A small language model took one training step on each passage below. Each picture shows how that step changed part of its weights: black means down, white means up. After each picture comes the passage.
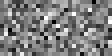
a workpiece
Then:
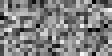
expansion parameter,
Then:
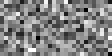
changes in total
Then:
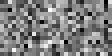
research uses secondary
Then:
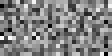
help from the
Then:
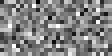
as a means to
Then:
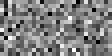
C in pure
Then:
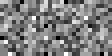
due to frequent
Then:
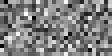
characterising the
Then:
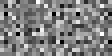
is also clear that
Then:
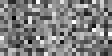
that places
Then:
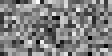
student. For
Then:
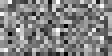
three main charges
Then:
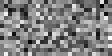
this more conservative
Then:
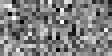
and a slope
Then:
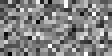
as high amplitude
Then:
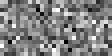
$N$ initial conditions
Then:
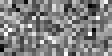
different groups, then
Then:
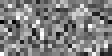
in alleviating
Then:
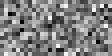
barriers such
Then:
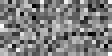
can always find
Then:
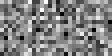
are different from each
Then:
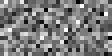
strongest influence
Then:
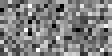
- b) Lack
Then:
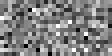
Other significant examples
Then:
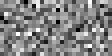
into Nutrient
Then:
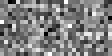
a finite volume
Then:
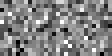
of the fractional
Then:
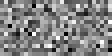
structure and therefore
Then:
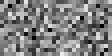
dialogue with
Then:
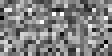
reducing energy
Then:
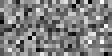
are incorrect.
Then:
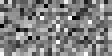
to promote different
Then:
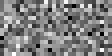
well-defined and
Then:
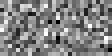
relevant, as
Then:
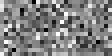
1 mili
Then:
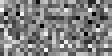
speed and the
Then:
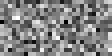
outlet flow
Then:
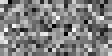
mixed phase model
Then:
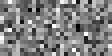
FPGA are
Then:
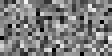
radial velocities
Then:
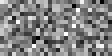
can be managed
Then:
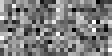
\hline $\kappa$
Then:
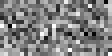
we consider the case where
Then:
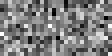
In the experiment,
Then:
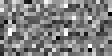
automated their
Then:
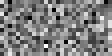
dimensions. Each
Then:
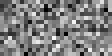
and gauge
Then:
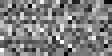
is how much the
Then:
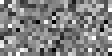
more rigid
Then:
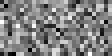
spatial model
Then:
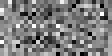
Figure 2): -
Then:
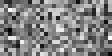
onset of the coupling
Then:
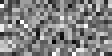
the experimental measurements
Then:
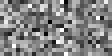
patients at
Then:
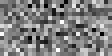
With the dimension of
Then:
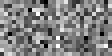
main position about the
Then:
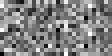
These forms of
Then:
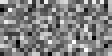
environment of the sample in
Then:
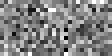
the microbes
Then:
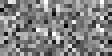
that is now being
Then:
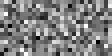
the high degree of
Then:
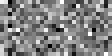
individual levels are
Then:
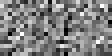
second component is
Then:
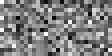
either a linear
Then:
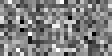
FAIR data
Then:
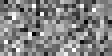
with skew
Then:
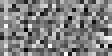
this system, the
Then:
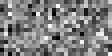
In this experiment,
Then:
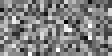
in the MIT
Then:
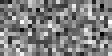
Model The
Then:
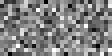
the most stable structure
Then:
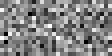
suggests that its
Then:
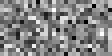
translation and
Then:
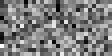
modify the
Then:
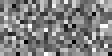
the solutions of the
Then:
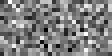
a positive link
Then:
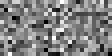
utility of
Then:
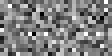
sound card,
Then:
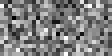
and reconcile
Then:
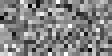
fixing the time
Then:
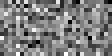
much improved:
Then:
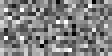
corresponds to the following
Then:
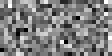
a service or product
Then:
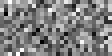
have tried to
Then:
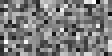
or laptop
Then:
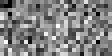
had edges with
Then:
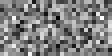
in the field.
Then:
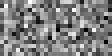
and ROI.
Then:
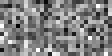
mode $\alpha$
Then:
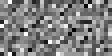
to influence the
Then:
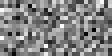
there is only one
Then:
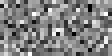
the accelerated
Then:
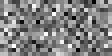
mortality since the
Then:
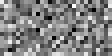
to the choices
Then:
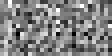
rest, one can
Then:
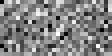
potential benefits
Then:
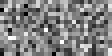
a learning activity.
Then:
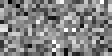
within jets are
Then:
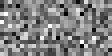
from the cold to
